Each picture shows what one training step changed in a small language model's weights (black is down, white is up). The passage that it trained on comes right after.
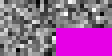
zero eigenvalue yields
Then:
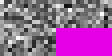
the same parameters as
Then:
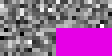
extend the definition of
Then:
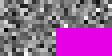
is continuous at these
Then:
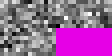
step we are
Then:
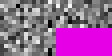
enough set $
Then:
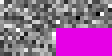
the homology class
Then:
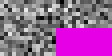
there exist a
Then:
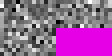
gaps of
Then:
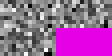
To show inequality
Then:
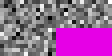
where $v$
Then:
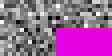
Thus, we obtain
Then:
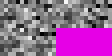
for instance, in
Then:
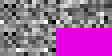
4j \tilde
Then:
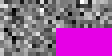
relation is denoted by
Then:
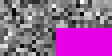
correspondence is
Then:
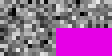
case can be reduced
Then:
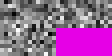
like) until
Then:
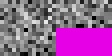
random variables with
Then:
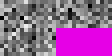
useful duality
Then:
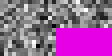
points in one
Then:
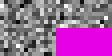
claim. In the
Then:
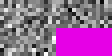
list of examples
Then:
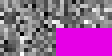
effect on low
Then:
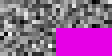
such a function
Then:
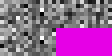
result pertains
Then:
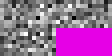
The Riemannian metric
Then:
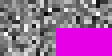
upper triangular subgroup
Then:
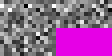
uniquely defined by
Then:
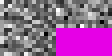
the first steps
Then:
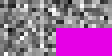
Operators and
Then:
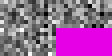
interpretation, see
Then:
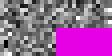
is the problem of
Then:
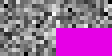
ranks of these
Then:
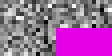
and ${\boldsymbol
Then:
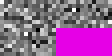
the description of this
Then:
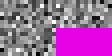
implementation of
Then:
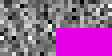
be modified to
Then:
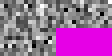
Let $\Omega$
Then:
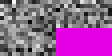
exists a constant
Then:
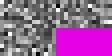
the method of
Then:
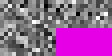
a lot of
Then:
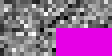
conditions are given for
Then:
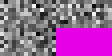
series. If
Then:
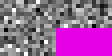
of coordinates:
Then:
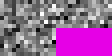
Conway notation are
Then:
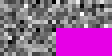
mapping, generalized
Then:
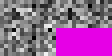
useful in two
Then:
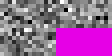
that there is a
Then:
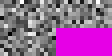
In Section 4,
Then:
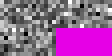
this difficulty
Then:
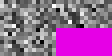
up to isomorphism by
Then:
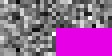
to the path constructed
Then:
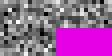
$\psi \in
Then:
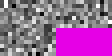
implications of these
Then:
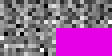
directly but solves
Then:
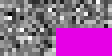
cone in Theorem
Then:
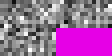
four WT systems
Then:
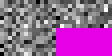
ratio based
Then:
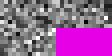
when $\exists
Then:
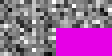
1$ and
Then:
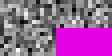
such that}
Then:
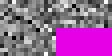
that $x
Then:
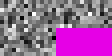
still not completely
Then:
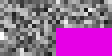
an angle $\theta
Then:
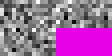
\cdots & &
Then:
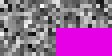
nonsplit extension \[
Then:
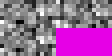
Furthermore, the
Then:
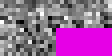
Therefore we obtain
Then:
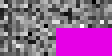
polynomial sequence]
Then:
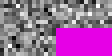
and the resolution
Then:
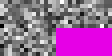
we may consider
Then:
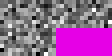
of convergence of this
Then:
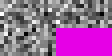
general we have\\
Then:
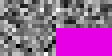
is known that
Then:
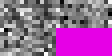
in the next
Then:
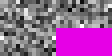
it takes infinite
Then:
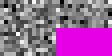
and the next section
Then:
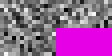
by some tangent set
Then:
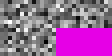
$G$ be
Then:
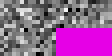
in graded degree
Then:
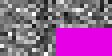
two different values of
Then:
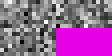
we intend
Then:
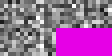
and E.
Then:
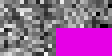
in the interval
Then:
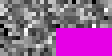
we now introduce more
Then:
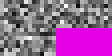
is a rational in
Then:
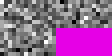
the terms determined by
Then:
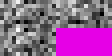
hand side of
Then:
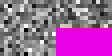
in Region
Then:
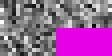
by letting
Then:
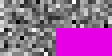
obtain the equality
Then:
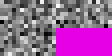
of above theorem.
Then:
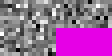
equality holds if and
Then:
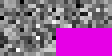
should firstly
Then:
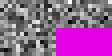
a contradiction.
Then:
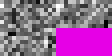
operators have the same
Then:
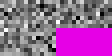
r \in
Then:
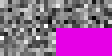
above says that
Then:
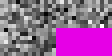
to mention that
